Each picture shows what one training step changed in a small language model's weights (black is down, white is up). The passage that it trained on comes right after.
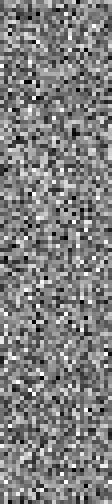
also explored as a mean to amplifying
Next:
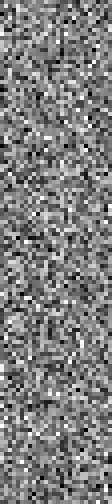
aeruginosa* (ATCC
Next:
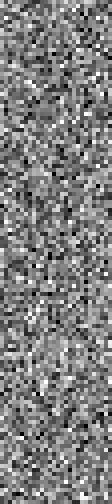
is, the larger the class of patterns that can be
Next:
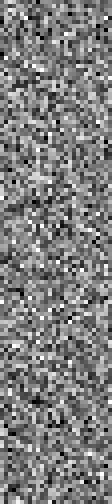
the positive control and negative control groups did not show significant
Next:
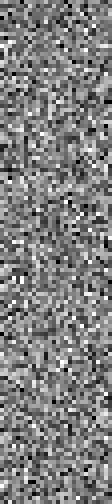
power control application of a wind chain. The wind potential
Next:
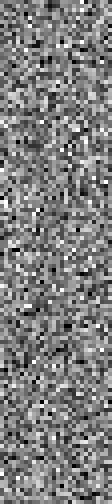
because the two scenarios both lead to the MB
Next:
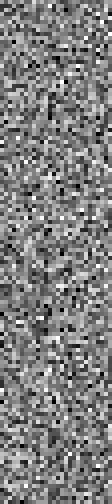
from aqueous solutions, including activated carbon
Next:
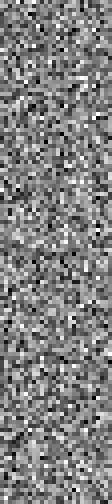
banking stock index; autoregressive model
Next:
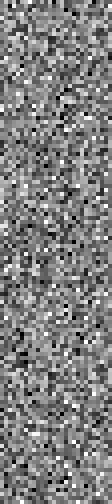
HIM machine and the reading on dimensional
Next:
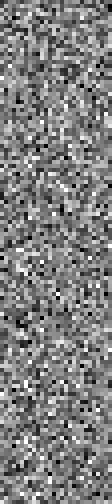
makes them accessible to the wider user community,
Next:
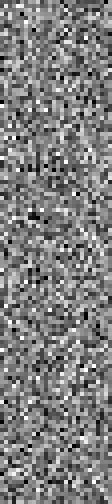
The gestational age ranged from 22 to
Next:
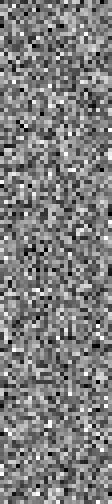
They do not pay much attention to the effects of
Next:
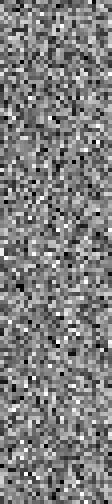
it was demonstrated in a 497 discharging process
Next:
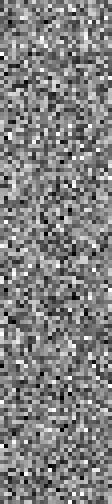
the efficiency of die filling during compression,
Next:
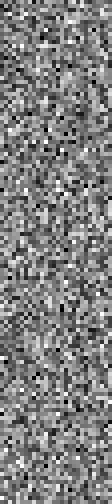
earrings.**Keywords:** Ear
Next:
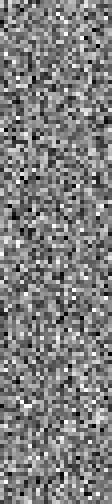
increase in sediment is from 4 to
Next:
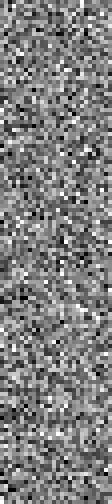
The ANOVAE of variance component
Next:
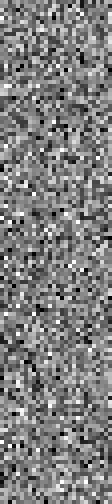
were used to distinguish between the signals for
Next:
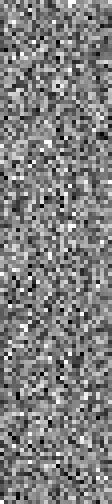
sag with incorrect drying method
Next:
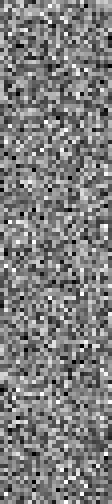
and Global Equivalence Ratio
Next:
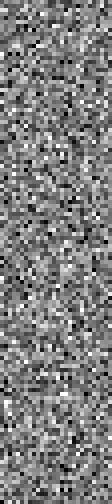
this study may enable coaches to come up
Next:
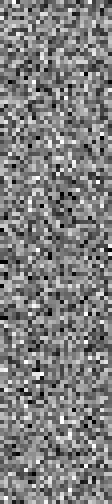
drug in its active pharmaceutical
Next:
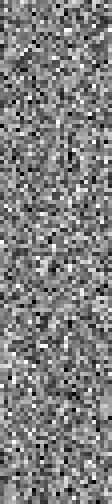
last removal length: 4.3; transverse
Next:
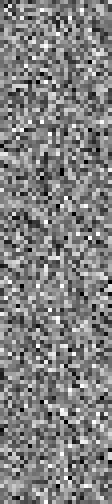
the *go* (girl) is
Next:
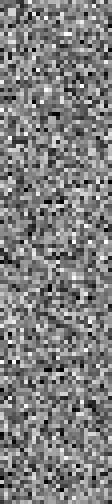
in providing guidelines, recommendations, and activities for using
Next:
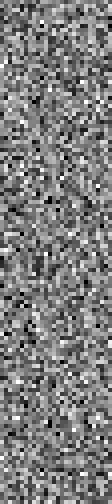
organisations may also find themselves in
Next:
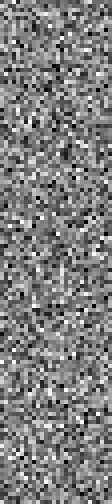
higher education. The world we are living in,
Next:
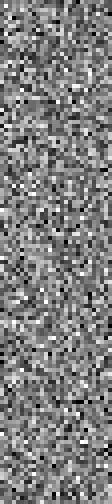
a competitive advantage (Zhuge et
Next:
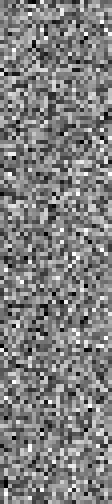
any urgent needs, such as feeding the
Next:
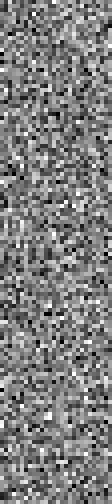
in training and capacity building programs for its communication
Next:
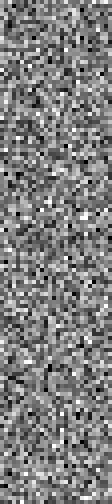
His current interest includes the computer application in power
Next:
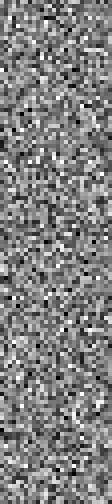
*Phaseolus vulgaris*,
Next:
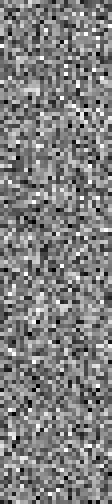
is at least one point $c \in
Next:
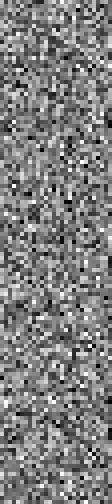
2024, we conducted 12 blended accessibility and
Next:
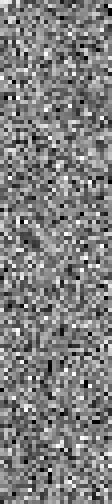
higher odds of desiring large
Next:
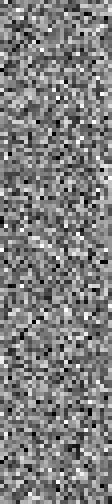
on business trips № Document section
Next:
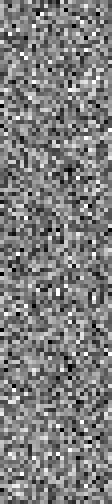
come together to create a vibrant cultural
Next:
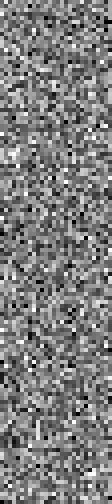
further confirmed excellent model fit.
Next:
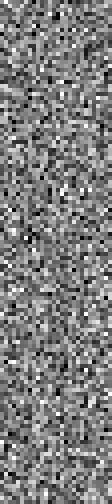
connected to the horn (also called
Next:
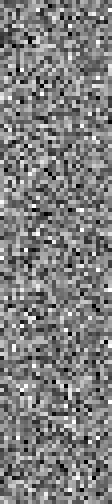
specifically cone-beam computed tomography
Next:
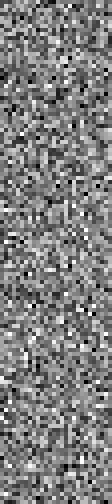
tension of solids is also quite important as
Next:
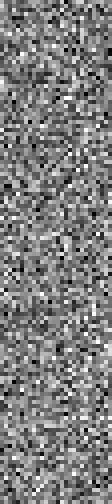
these new entries? Let's take them one
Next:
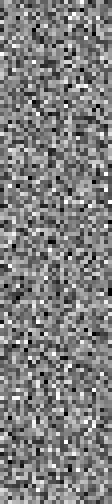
of a concrete dietary nutrient in
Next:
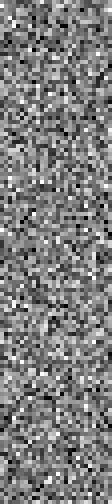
to compute a final result with the requested
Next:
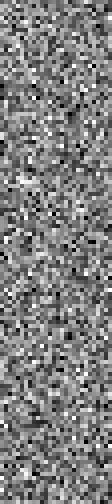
increase since year 1993 as shown in Fig.
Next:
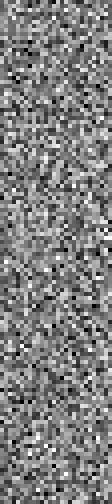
*diabetes; endometrial
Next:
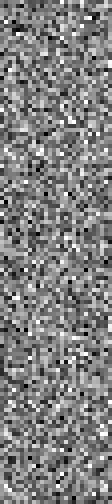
Schematic static compression test setup with
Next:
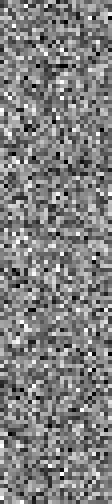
through the use of big data, analytics and
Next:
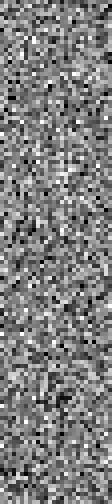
became environmental education director at the World
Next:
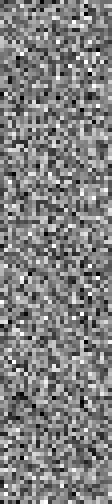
*Thelcticopis recta*
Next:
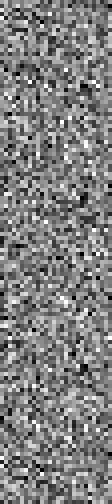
could work as part of systems to obtain water from
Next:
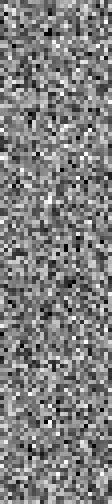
information including their name, age, and gender, with
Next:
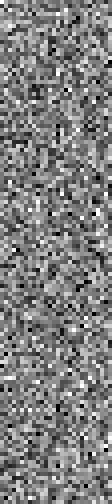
other instruments. A key priority here is also
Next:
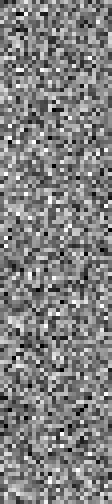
2023). Furthermore, this supports the empirical
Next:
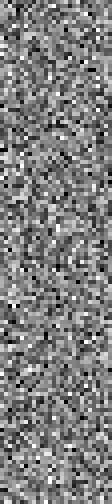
loss in the humerus, which occurred after
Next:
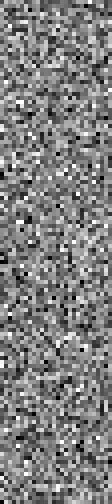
which improve soil structure and fertility [2,
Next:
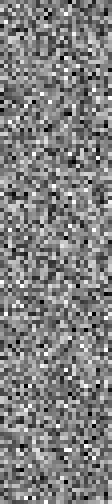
necessity to design a real-time adaptation procedure
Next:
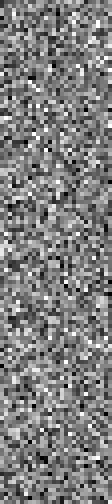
preparation. This indicates an increasing level of professionalism among
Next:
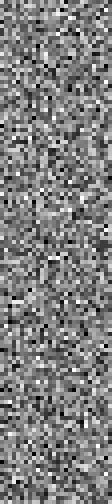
support anonymity. This paper will presented the
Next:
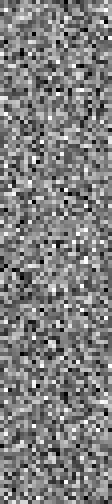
in the Tafo-Pankrono
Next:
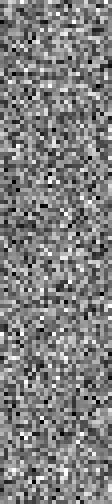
was to help k-12 school leaders become more
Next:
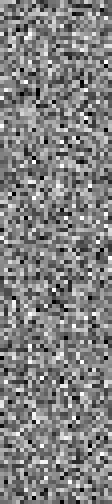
any new product profile which had not originally
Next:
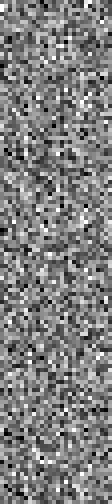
coefficient of determination (R²), and testing
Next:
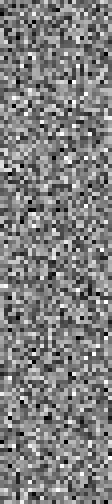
and biodegradable material that shares some
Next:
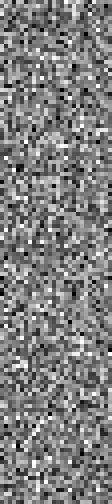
KNOWN SAFETY
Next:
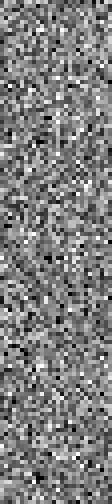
was the investigation of vulnerabilities in industrial control
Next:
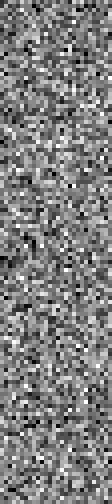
the main limitations, it stands out that it
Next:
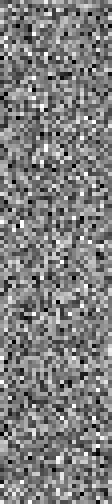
qué se trata este estudio?
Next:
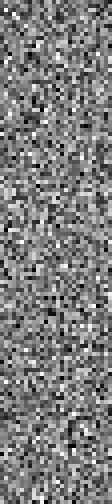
most severe pain possible. In order to
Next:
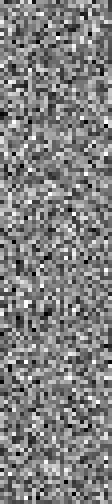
providing high-quality care and subsequently affecting
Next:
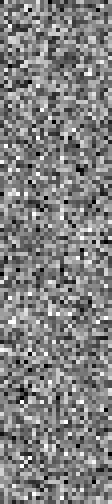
that the conventional single-phase induction
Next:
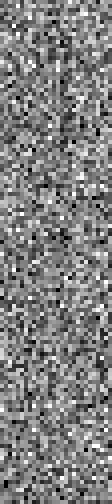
- [30] Stringfellow KP,
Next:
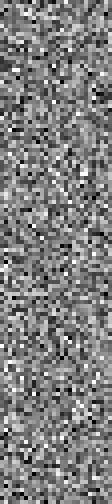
novel methodologies for agile exploration and
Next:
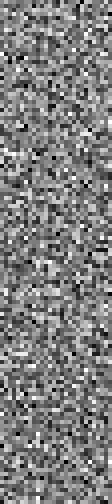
TRUE, FALSE) as
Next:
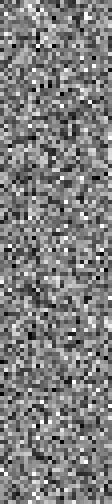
not only a linguistic transformation, but also
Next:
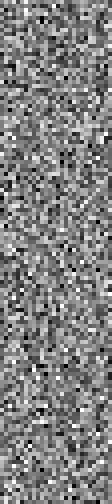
anaerobic cover was more than 2%
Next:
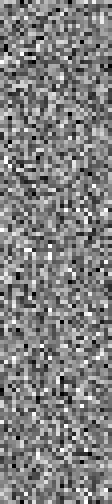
consumption and increasing both the pace and the depth of
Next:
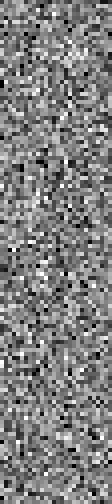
asynchronous message passing model which
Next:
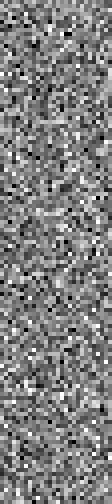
showed about 80% for 3 ppm and further
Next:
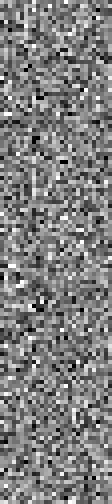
by the following mission core team, in response
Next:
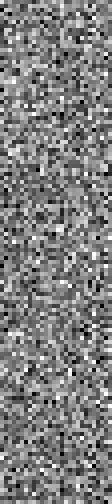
and dynamic process. The recent highly competitive world
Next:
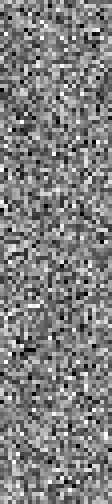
osteoporosis and more awareness
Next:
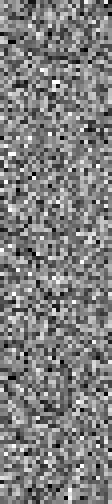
this chapter, the role of the research questions
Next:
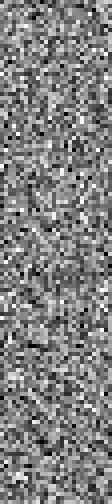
statistically significant differences in dimensions such as company size,
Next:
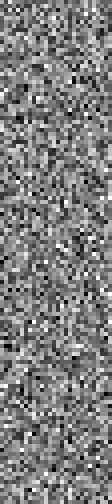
5(b) shows again the superior shear
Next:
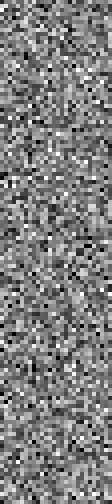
elements of scientific research is more beneficial than simple practical
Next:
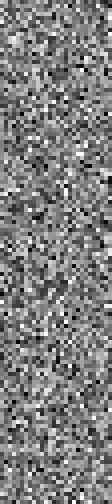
are understood as numerous by interpreting the
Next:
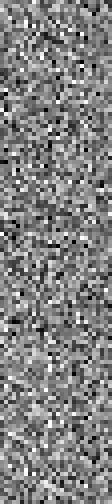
quite volatile due to the lack of
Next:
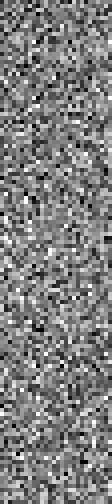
follow up), a hypothetical inferiority
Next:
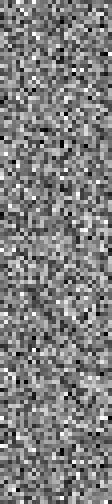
M.M. Montiel, and
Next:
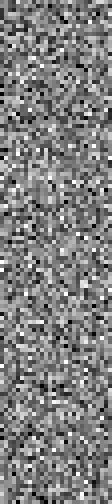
oil price granger causes Gross
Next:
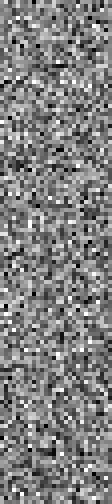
logs, data encryption,
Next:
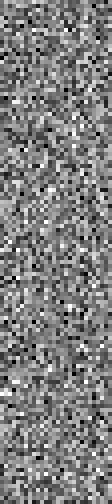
work's usage of risk assessments at the primary
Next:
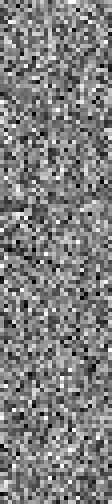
equations with no velocity slip
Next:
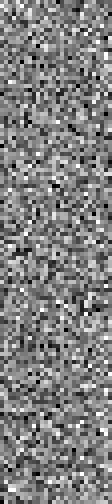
the Quran (Haraki,
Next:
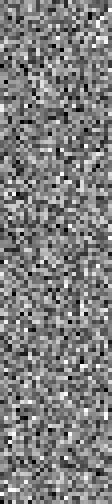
The Federal University of Petroleum
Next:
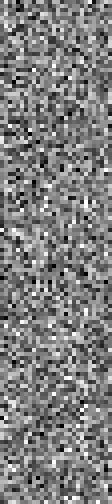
It concludes in general that applying organic
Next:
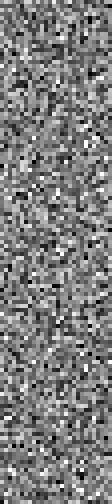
schema could be applied to point clouds data
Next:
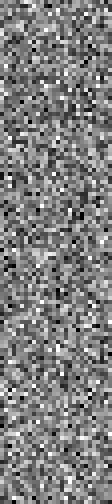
which is semantically connected to enterprise
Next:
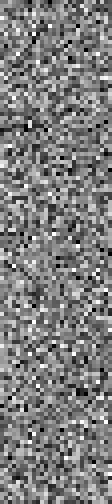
approximately 1.5 Km, sampling three
